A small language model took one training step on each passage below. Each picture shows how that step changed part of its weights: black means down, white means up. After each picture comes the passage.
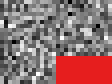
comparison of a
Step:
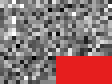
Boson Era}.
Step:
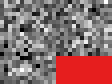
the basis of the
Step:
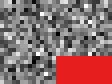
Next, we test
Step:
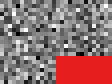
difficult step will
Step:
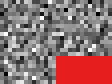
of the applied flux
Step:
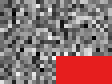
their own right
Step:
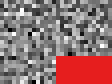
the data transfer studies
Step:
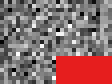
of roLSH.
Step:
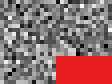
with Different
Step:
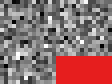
from the Earth.
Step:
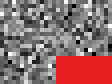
cusps in the rate
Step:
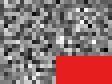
the corresponding corrections for the
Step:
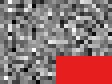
how potential functions behave
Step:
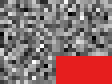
guide to the
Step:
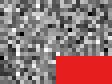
the collective motion
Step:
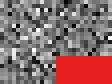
Phys:\ Cond.\
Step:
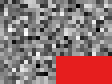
problem we split the
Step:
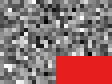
large that the effective power
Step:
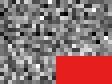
of proton energies
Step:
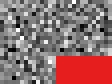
and the issue of
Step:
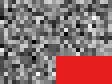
a pair of photon
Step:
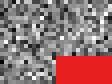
of developing cyber
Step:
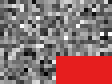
transmon qubit.}
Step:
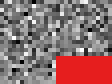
arcs coincide
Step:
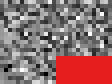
that if one considers the
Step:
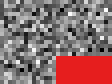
the object after 1100
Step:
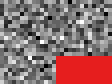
for a derivation of this
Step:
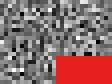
selected images.
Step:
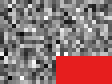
write down the corresponding
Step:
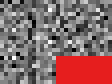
for the toy model with
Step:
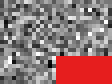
their reconstructed
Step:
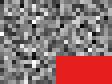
excited states to
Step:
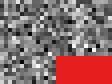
at the value given by the
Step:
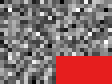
to control, enabling
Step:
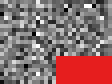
in-medium properties
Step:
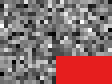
can be seen from that
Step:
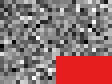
but value loss would be
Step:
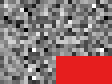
In addition to the curves
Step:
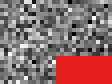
develop alternative,
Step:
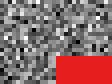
of the membrane
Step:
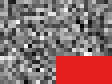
wavevector $\langle
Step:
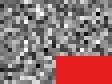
observed as part of our
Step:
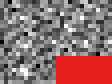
general version of the
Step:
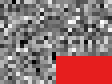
presence of all massless
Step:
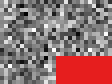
However, we will show that
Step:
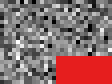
types, simple,
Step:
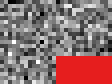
out by S. Forman
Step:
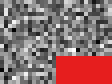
standard derivation of
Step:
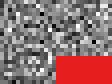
galaxies are consistent with
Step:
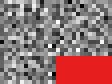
makes use of the
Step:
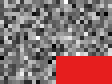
the use of his
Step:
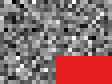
and the Canonical
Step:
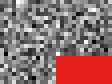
distortion expression for
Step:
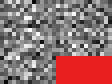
size, and a typical
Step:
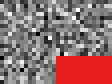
research funds
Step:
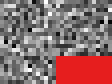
unit area,
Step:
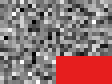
vectors we compute
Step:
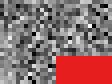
if the measurement results of
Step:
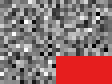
modern communication
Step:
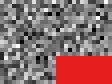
of the rescaled temperature
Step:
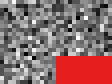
depth. Such
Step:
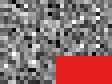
mass of a stress
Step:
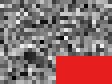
estimates, respectively.
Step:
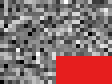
until $\rho$
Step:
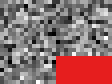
other two factors of
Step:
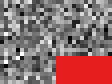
from the LHC
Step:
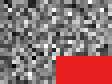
deuteron and an
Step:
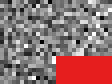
galaxy major
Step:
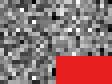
involved in a
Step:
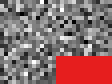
changing to a
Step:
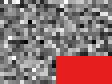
$\Gamma_\pm$ in
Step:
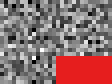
the Float32 data
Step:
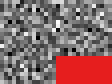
\end{equation} for
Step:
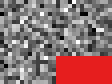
to exceed the
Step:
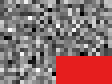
and decreases almost
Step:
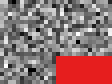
network is a fully
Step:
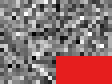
long-chain linear
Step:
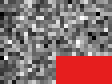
experimental setup of the
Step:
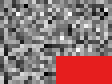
exposure between the
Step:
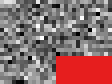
signal $f$ for which
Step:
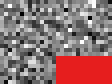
assisted with a
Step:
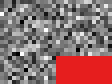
uav trajectory
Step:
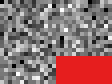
lattice we use the
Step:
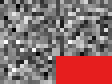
relations due to the
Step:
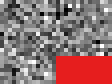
Our pipeline
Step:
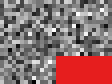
the optical force is
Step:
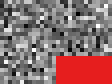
or less photons.
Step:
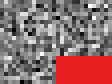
define $(\S
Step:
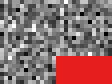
< m < M$, where
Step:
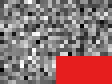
been linked to
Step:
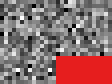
Dirac peak for
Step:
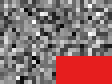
In this sense,
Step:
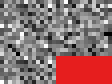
will be demonstrated
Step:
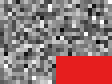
extractive update
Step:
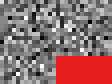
sufficiently general to
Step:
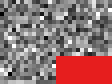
of the most expensive
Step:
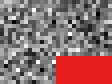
ratios. The computed
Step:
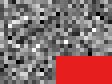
form of the symmetric
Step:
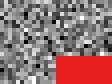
high degree of
